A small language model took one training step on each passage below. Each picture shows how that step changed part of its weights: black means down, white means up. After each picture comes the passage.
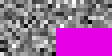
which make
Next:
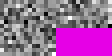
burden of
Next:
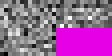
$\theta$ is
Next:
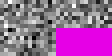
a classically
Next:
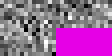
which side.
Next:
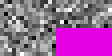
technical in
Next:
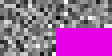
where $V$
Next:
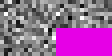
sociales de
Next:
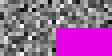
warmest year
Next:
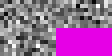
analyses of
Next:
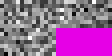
interaction among
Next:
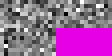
of infected
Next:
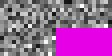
the flux
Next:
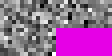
in IT,
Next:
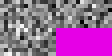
resilience for
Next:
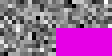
using a Phased
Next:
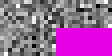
a learning rate
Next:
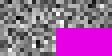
demonstrate large
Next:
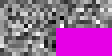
the age of
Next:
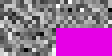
were a thing
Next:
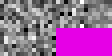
would allow the
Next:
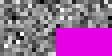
contracted as
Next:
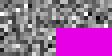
gap between the
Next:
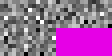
Figure team
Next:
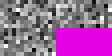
of various
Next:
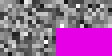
In the area
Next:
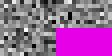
days. The
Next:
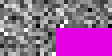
are odd
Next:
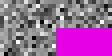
$\mathcal P$,
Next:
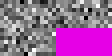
measurement of the
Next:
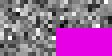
of machine
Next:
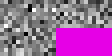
em cada
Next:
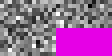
demonstrate the
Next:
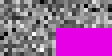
conditions such
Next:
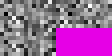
technologies such
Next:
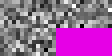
in the sample
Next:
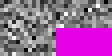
well understood
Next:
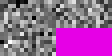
poetic of
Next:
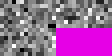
headed by
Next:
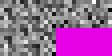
$\langle \langle
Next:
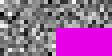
possibly due
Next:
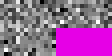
surface for the
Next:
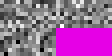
la presente
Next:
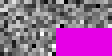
management and
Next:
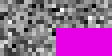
I review the
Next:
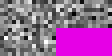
for designing.
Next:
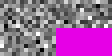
upper and
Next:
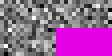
quantum field theory in
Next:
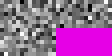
work included
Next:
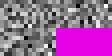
the rights
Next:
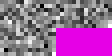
Two percent
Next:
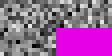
the last
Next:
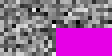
recent deep
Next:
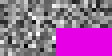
L3 and
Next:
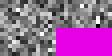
of Mobile
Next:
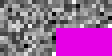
the respondents
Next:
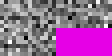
can you
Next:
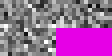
P \rightarrow
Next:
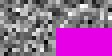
of such a
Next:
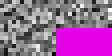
studied it
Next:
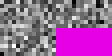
imposed in
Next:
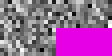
to calculate these
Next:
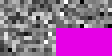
in the $\hat
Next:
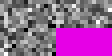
\sigma =
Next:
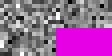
an independent
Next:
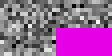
the surface
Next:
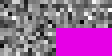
Tab. 1
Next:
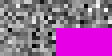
a new organic
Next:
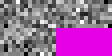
osmon va
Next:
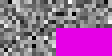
to PCL
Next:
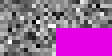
To study the
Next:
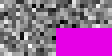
Number of
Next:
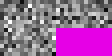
via one
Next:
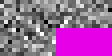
alteration of
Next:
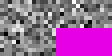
for the reaction
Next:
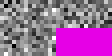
the reflected
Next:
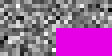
an external
